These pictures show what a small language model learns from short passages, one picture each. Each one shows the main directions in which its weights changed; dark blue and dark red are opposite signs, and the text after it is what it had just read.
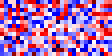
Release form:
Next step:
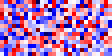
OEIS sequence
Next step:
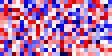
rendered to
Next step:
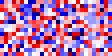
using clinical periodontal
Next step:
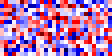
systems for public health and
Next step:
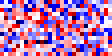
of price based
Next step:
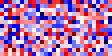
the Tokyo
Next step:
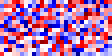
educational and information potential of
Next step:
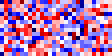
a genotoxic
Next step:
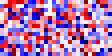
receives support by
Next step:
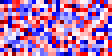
on the development of green
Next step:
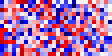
is that RTI
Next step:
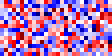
Table 1: technical
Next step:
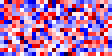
plateaued and
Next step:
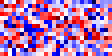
skills gained during
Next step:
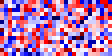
in sentences,
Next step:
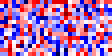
to coordinate,
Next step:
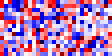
adjuvant treatment
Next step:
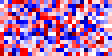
divided by the
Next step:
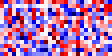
*Journal of
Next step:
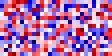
worker may not
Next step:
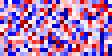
and testing activities will have
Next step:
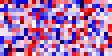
was detected in culture
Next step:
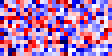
Design approach was used
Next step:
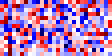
to do it, and
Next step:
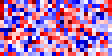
Tulcea is
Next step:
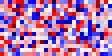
sample. Similarly,
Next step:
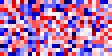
using XBRL
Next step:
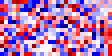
by an obvious change
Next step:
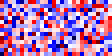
v is used for the
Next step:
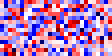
their listening skills.
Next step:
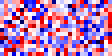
infants. The disease
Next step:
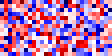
a high level of
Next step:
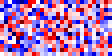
can be used as critical
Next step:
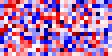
negative the system is
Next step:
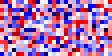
Dept. of
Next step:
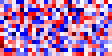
(required as
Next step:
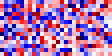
critical to achieving the
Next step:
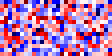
to the significant water availability
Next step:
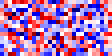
highlighting the importance of
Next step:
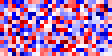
and a custom algorithm
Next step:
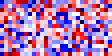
is also not responsible either
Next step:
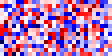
satisfaction of students in
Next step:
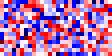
organised around themes
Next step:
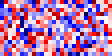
MTT assays,
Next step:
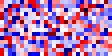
vaginal delivery.
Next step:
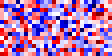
medicinal plant knowledge
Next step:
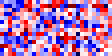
independent units, one of
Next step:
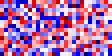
an earlier version
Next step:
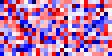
Very can see it
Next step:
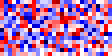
European presence in the
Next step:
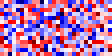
driver of changes in
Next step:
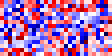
precip of
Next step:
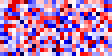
part of a qualitative
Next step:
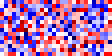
and/or produced during
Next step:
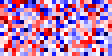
also it is tough
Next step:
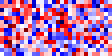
6th IEEE
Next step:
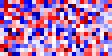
thermal conductivity,
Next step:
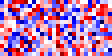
we included TMs
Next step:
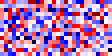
The monthly series
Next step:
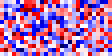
effects of (A)
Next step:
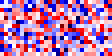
of lipid and
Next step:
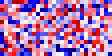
by analyzing the
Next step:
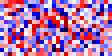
databases such as
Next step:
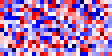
covered the input
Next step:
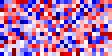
is expected to reach
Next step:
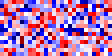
impulse, mass
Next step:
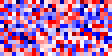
score <85 had a
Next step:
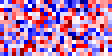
of postprocessor
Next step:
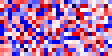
– rather, in the
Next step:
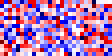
the correctness of
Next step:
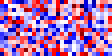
with a USB
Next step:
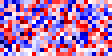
or allocation of
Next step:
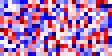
consumers. However,
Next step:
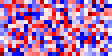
school dropout.
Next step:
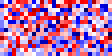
guides their efforts.
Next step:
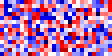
continuous development of new products
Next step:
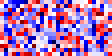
like an exclusive
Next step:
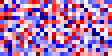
for analysis with indication
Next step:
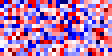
the normal memory access operation
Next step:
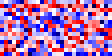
assistant that
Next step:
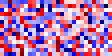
– Single cable
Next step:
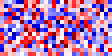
animals in dynamics.
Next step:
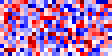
states that should not be
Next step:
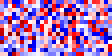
and shaken
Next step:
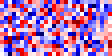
and analyzing them for
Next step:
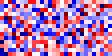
were collected specifically for
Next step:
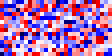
theoretical and simulated
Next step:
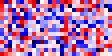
Effect of
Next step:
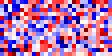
accreditation of engineering
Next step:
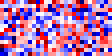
The study spans from
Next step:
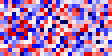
and low pollution
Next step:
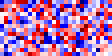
is one of the major
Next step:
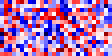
new state of the
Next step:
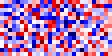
gap, and the
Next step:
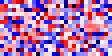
with profit being the
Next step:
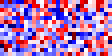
3 tasks of statistical learning
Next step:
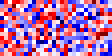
state wavefunction
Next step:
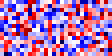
But there is no significant
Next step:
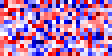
wastewater ranging from
